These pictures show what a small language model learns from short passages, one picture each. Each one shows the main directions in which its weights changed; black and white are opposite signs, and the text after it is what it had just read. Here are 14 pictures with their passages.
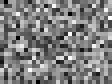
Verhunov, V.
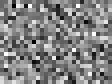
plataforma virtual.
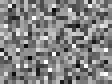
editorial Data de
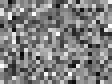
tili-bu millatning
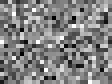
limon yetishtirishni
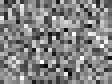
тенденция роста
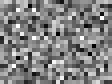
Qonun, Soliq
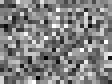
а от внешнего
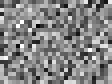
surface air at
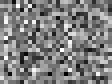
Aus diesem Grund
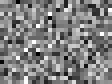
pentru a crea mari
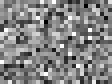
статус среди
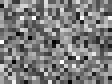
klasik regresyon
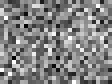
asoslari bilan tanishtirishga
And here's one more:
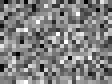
kilimo fazės
